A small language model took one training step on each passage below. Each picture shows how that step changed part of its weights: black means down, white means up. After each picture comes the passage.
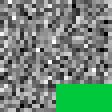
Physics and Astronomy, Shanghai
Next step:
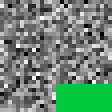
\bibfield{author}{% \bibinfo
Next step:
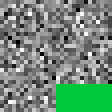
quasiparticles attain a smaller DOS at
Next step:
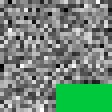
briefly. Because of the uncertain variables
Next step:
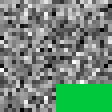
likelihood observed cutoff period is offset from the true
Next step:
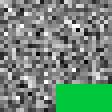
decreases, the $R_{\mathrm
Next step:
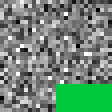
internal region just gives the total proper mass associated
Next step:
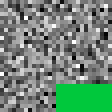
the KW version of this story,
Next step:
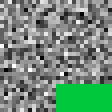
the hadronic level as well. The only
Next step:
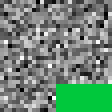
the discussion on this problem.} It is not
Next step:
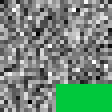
only? What if an online service for
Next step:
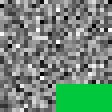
\theta_{\text{GAL}} =
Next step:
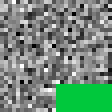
admitted. A straightforward calculation yields
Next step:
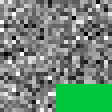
coupling of the nematic oxygen charge
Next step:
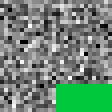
shown in Fig. 1(a). The
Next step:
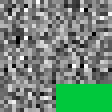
In this Letter, we introduce a
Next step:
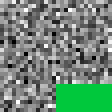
exponents. Adding two series is easy for
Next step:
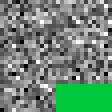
converged behaviour down to $T \sim
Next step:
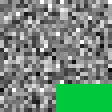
include ice in the optically thin region since
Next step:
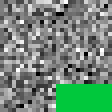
and implicit homework mode are
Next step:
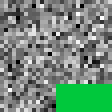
concentration of the electrically active radiation defects measured
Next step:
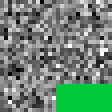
radial velocity (RV) measurements combined with
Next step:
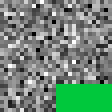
crystal. After encapsulation, the
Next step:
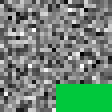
at high energies. The two-body
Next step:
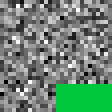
to probe the dynamics of nuclear spin relaxation and
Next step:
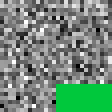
an obvious statement, but it is the
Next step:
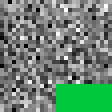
is currently in press. At the end of
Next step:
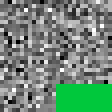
way. Holst though proving this
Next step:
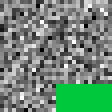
also vital. The equipment
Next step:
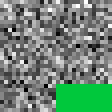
0.4\%, respectively, for
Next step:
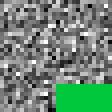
produces a second order differential equation for the function
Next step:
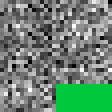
The error of the system is expected to be
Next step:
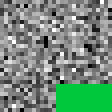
increase in the internally generated component
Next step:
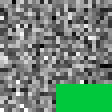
HED, and the information is recorded in
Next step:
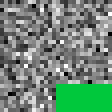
location of the bubble interface.}
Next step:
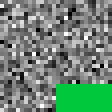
Note that $f_0$ receives
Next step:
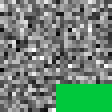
A three-step iterative process is enough
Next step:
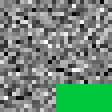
is a 2 by 2 positive definite symmetric
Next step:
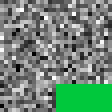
approach the Brans-Dicke scalar
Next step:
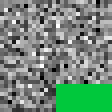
in TensorFlow's CPU
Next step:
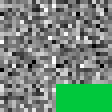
to inaccuracies or even
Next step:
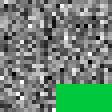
are fitted to a common vertex. The distance
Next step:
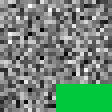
of the classic series resistance picture, we
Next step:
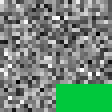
the integer charge which is closest to the
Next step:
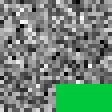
underlined existence of nonlinear current along a
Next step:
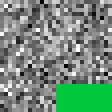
established, the resulting distance could then be used
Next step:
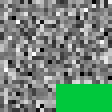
Allen has pointed out that a qualitative
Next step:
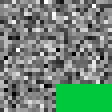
spherical shell), we can consider that
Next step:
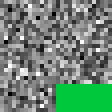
coincides with the energy-momentum tensor of
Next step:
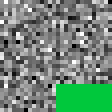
code are pictured; the string-like
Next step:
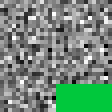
mode $X^i_0$ formula
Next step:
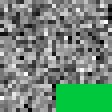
results are obtained by weighted averaging over the results
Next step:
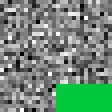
S_{[1\cdots n \nu
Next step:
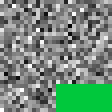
\cite{adhikari}, it
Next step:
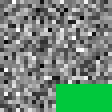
blocks of size 8 to predict its probabilities.
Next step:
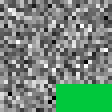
energy density, the Friedmann equation can
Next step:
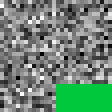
\to VP$ model with $V
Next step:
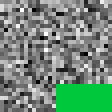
comparable is a measure of the difference in the
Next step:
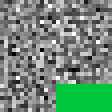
with the EAS that produced it:
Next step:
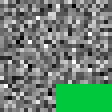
and J.~Duato,
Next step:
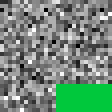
sonic velocity relative to the ISM
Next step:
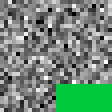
beam energy and can be described statistically.
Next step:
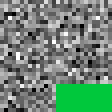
scaled by the length $r_{\rm
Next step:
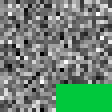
through coefficients defining the mathematical form of $%
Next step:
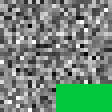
and iterative methods -- despite these being quite
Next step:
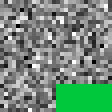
schemes, can be followed to perform perturbative
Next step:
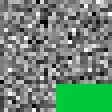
(BNV) have higher predictive
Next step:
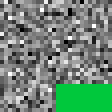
radical $PQ^{+}\bullet$
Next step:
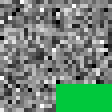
results for $pp$ total cross section and
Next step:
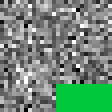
a finite number of sequences of
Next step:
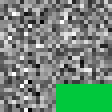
for the ROI to ensure the validity
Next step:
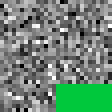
_{\alpha }=1+\varepsilon \chi
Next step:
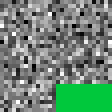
These multilayer structures also support other two types of
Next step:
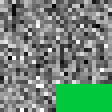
acting on the $i$-th qubit.
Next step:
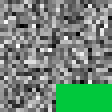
literature by the different band bending occurring at
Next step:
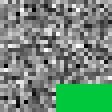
cluster is a good approximation to the exact
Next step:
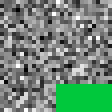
10-qubit tree action graph with nine
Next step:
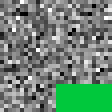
$10$-epoch patience.
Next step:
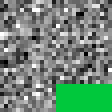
can be explained by the difference in chemical
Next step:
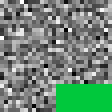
Wong-Ng, A.
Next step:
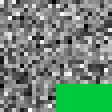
is also a critical issue for constraining models
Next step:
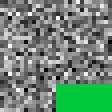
the constraints on $T_R$ need
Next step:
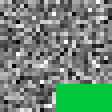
or symbol appended to it will refer
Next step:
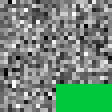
apply also to LINERs.
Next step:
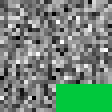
circuit blocks intended for the chip
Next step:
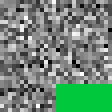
fully model the ingress and
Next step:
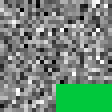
attacker can dramatically violate
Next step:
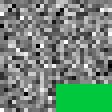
\centering \caption{Insecure
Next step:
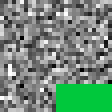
the user is not satisfied with the top
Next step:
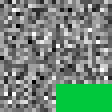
a double-frequency component. By adding an
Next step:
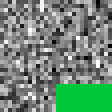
interactions between particles in the collisional flow
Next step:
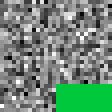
QPOs) were investigated around the
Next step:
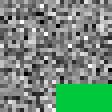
the shaft is represented by a
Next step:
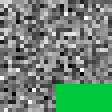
without signal, the solid line describes the fit
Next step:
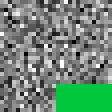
each person. \newcommand{\diff}{\Delta
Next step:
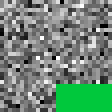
\eqref{inter} not as a virtual
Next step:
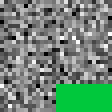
IP address, phone number,
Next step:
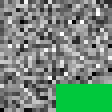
approximation for high-mass haloes, where
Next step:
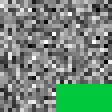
gap between the experimental results and theoretical predictions is
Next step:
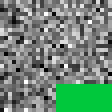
works, one initial date,
